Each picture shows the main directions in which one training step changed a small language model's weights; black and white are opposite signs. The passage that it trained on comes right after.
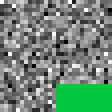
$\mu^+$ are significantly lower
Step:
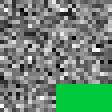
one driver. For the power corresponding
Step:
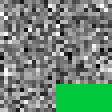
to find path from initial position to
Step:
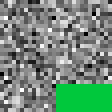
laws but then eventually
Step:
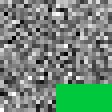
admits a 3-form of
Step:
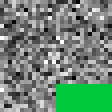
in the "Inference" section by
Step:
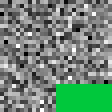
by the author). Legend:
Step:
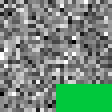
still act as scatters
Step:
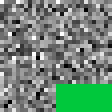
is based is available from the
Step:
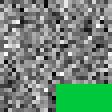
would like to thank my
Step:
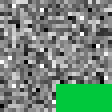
on line (AHOL)
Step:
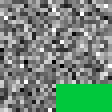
nanny to take care
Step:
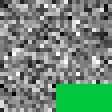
Heinrich Thyssen
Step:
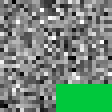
literature, poetry, and
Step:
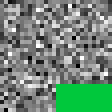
- 2$ orders of
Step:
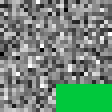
and water that could have been
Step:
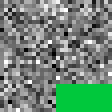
guarantees that the
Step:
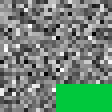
the work is written with due
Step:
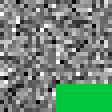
can be different looking folded
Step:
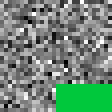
forward pass of a
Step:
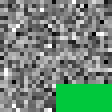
all patients underwent
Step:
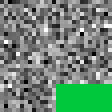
and ELO_OP show the
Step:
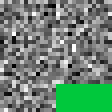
generate preliminary coding
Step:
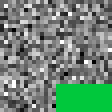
better prepare teachers for
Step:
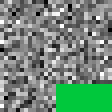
whose associated valuation map is
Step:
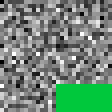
low values ($\sim 3-4$)
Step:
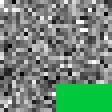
ampacity values. The methodology
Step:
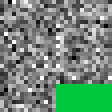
Introduction In the year 2004
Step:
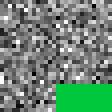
workers in training and retraining
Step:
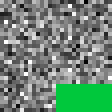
well as an upper bound for the
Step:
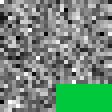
responses after each condition:
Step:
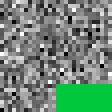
is transferred to the sink
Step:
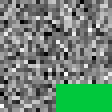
\noindent {\bf Example 1}.
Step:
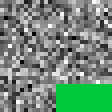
and octonions.
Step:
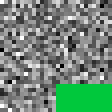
The AHC is also calculated using
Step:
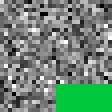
cardinality assumption.
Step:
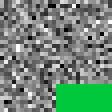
that at time $ t=k/N
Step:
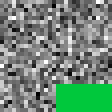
this work, we focus on the
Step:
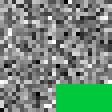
indefinite theta series. The
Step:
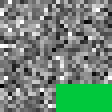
Here $D$ refers to a
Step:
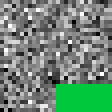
UV behavior of the theory. We
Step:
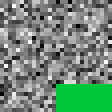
space and hence the persistence
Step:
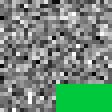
preventing accidents. The
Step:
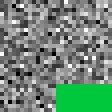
statement obtained by using condition 2. In
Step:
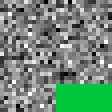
distinct integral
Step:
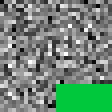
state-space estimation problem in a
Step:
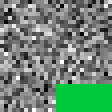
railway track
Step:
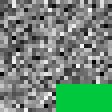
which each society can
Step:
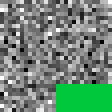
separately using estimate
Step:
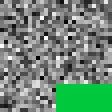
denote the Cartesian
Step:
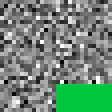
\end{multline} We
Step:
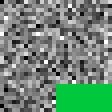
moment capacity represents
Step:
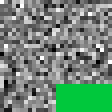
The library value depends on
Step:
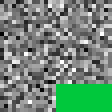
conduction electron that is
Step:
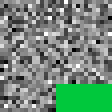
A.B. collected and
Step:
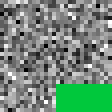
| 100 cosmic strings
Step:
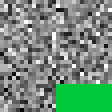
rate of the qutrits. In
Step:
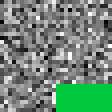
use previous %dzb
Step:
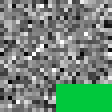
of Eq. (10) with respect
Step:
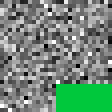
Simulate the system using
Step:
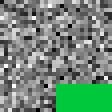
available results, one could
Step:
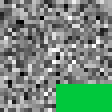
where quantum states are represented as
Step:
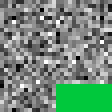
any reference to the Dirac
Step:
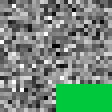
the multiplication by $\alpha$ on
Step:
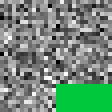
astronomical observations. The stray
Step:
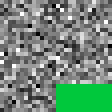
the weak sense,
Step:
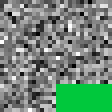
In essence, the theorem
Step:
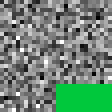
typical for exclusive
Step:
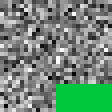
problem by using a more general approach than
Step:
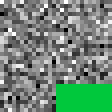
we can find linear transformations
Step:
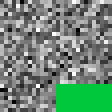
Technology. We have to
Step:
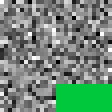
anisotropic mass% $$
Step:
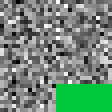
on in-house position need more
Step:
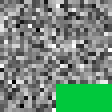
pertaining to structural applications,
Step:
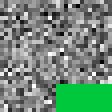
in \cite{Cohen}. Let
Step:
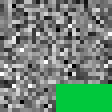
non-zero blocks, then
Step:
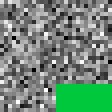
Hemudu. Based on
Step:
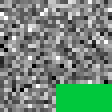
units, $\eta/s =
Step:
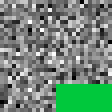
of LLMs under the
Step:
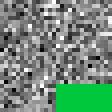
the geometric polynomials and
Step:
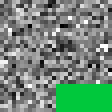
the start of the observation
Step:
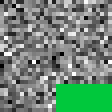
module consists of a IR
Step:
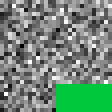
size (if it exists at all).
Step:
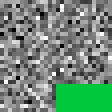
\; \text{double
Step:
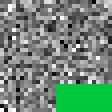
wildfire management.
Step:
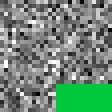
manner and that gives rise to
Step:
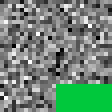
paper is on the preparedness
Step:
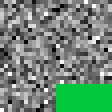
symmetric distribution, we take the mean
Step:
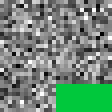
concept of the proposed approach,
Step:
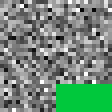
fact, a study by the research
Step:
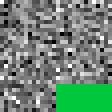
% extended relativity does not
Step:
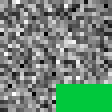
al. (2018), only a small
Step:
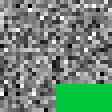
such as diclofenac,
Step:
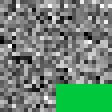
a single Newton step
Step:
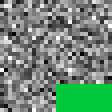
and $\theta_{\rm d}$ is
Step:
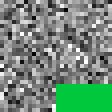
benchmark for reactive
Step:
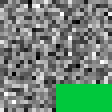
and M. Ansari
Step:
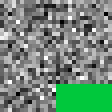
Geometry" (by
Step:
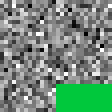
one of the current global
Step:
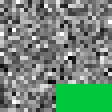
is observed, and the resulting
